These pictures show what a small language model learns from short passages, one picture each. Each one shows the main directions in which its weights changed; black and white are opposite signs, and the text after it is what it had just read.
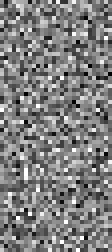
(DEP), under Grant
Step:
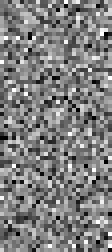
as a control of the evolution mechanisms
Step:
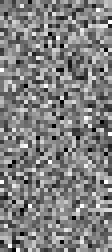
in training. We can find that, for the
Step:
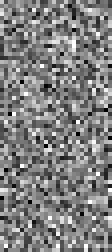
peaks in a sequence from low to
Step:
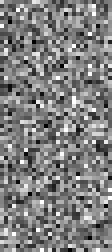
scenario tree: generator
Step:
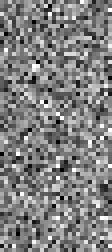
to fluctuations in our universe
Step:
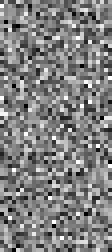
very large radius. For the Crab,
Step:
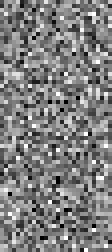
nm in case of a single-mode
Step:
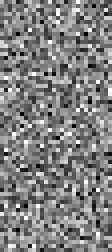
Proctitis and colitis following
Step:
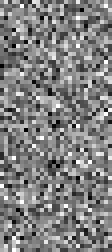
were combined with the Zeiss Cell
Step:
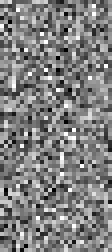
scored. The overall reliability
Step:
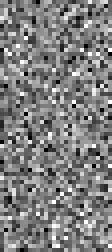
structure, common behavior, and common
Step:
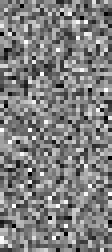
ZnO nanorods were grown
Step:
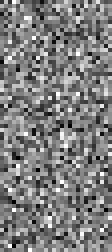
impact on the decline in the quality of
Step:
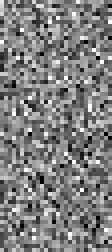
following equation of motion for $s$ \be
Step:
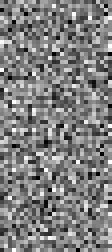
contrast between fibres and matrix set to
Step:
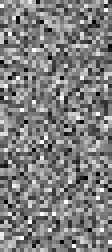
different from ethnicity and nationality that
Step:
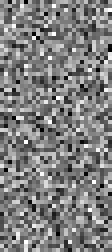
both of which solidified his interest in
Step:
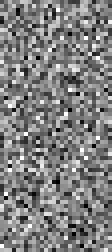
in evaluation with data quality indicators in
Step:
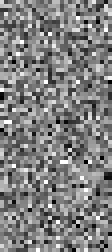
with the two "basis" simulations
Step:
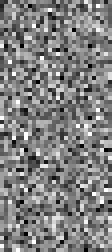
B Spline Interpolation is
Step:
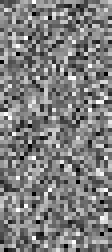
the university, particularly those which occur
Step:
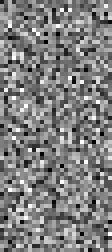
will make predictions on the percentages
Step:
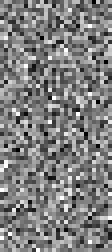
then $l_{31}$ becomes
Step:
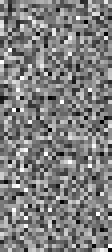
concerns. Herein, are the
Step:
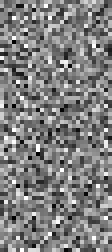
between humans and nature. With the
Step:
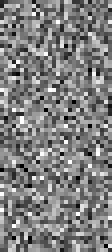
decreased and correlated during SWDs
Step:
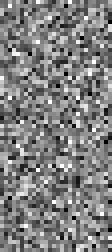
quadratic optical nonlinearity,
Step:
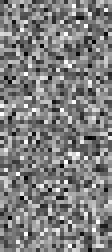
(NTA)³ and disodium
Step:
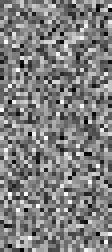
only after the 1970's when there was an
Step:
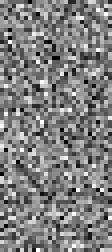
for poles and lateral area:
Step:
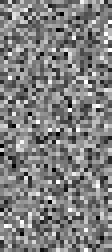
this document. This includes, for example,
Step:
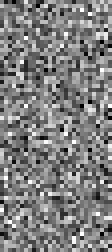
main idea, Sabeeh
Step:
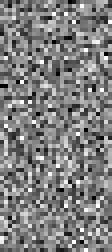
priority over subsequent interest whereas
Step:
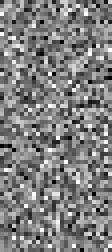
the short wavelength coverage of the
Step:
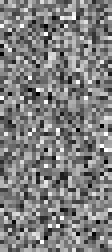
to work rather than a distinct model
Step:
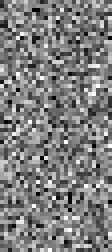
sources of nutritional security.
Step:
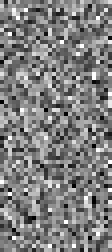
the case of supersymmetry,
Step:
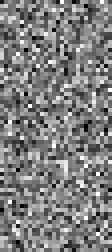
whether the $g-r$ colour
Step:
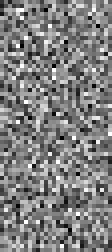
singular values provided by (44) in
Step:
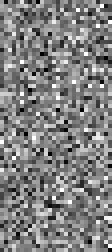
for "non-self" proteins and
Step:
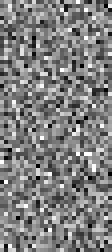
The tide is a metaphor for how
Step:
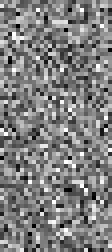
of $g=g_{\mu \kappa}$ are
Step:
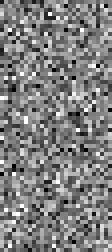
separation performance by the more accurate
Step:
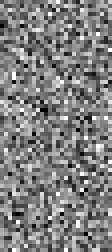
several observational features associated with the
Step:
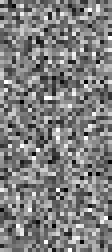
of unit length.\ The positions of
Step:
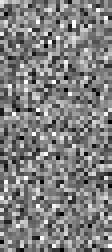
in companion to being isolated in a
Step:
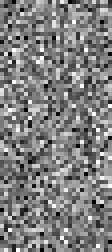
financial services market,
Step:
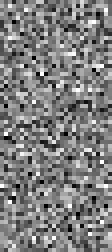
will apply. The standard renormalized
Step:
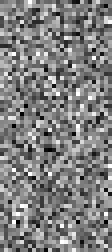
networks of the coating as well as its
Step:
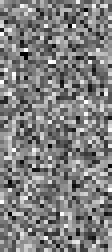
cytokines such as tumor
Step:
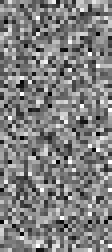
bbox-label distribution of each representative, so
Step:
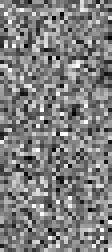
usually interested in determining figures
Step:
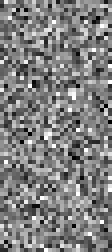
inverse symmetry attractor
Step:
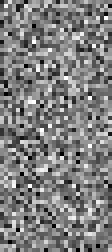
Bengali women as sex
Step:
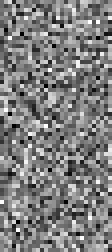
to serve as the new EXD of
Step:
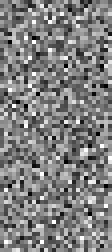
the low Reynolds number regime,
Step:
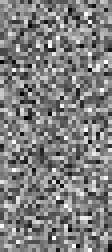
of VM states. The violin plot
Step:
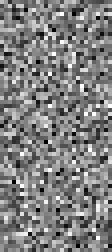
the underlying mRNA distribution could be
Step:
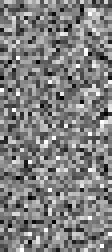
\begin{equation} \label{e17}
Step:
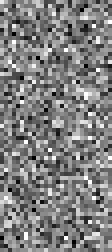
of small portions of stone with
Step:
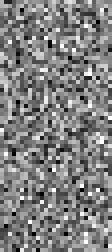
A. Ryzhkov¹
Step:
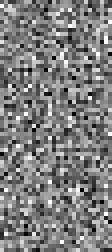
For recent reviews see: {P.
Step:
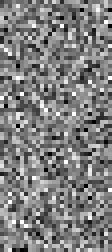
voltage is equal to zero,
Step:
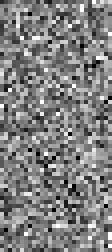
\end{equation} The Voigt
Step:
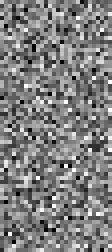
the gauge couplings are found to be
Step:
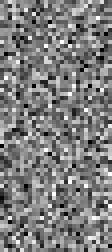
the *only* measurements of proton
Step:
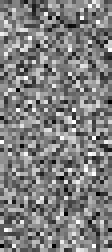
insulin deficiency or insulin
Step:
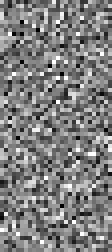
at encouraging young
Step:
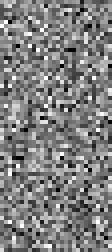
process parameters to the application of OEE
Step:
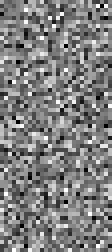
from the individual extremes occurring
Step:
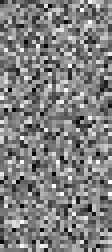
stink bug *Halyomorpha
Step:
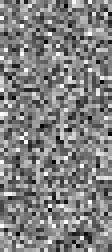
complicated phenomenon than light
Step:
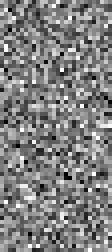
can be interpreted as excessive energy
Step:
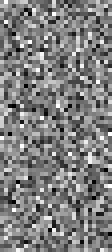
Department of Pathology,
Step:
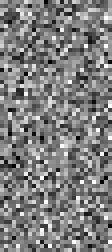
whether the own A/C's
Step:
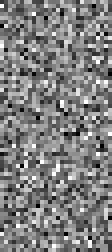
chronic kidney disease.
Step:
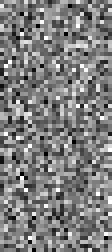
(biological and engineering
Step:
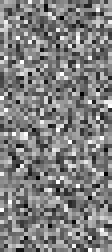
Social Science Data Archive
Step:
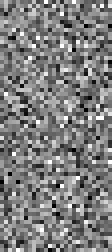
dot shows the measurement from Ref.\
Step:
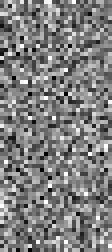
an azide-functionalized
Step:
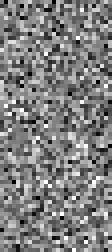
experiments were carried out at home:
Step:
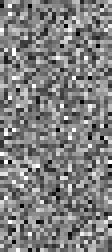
physical activities such as cycling,
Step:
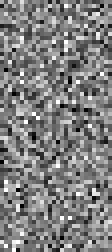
only parameter which determines completely the
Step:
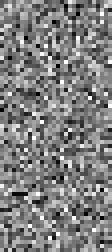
G companies are in a critical
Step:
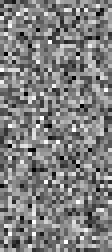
are categorized below: 1.
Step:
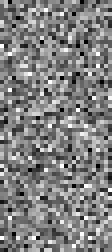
the TLS WF subjected to the
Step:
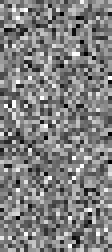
the parameter $d$ does not vanish,
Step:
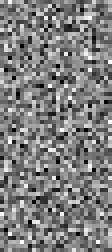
likely to be applicable in other
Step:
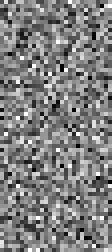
mechanisms in order to expose datasets
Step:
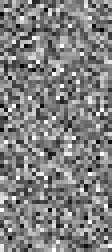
its Supporting Information.
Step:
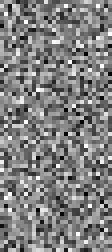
hand, assuming that the disturbance is an
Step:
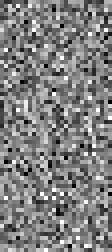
thread to 2.7 seconds for
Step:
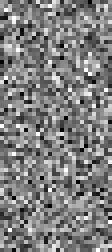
pattern of charge accumulation. In
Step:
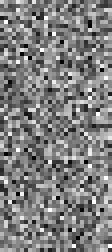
composition of soil bacteria,
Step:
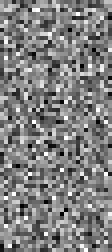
Security is provided for data according
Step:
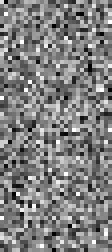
family despite the presence of
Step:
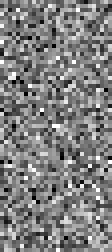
spatial data, which are used to explain
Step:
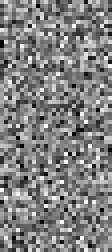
Monitoring is important for the following
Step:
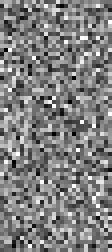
process and configuring this strategy for various
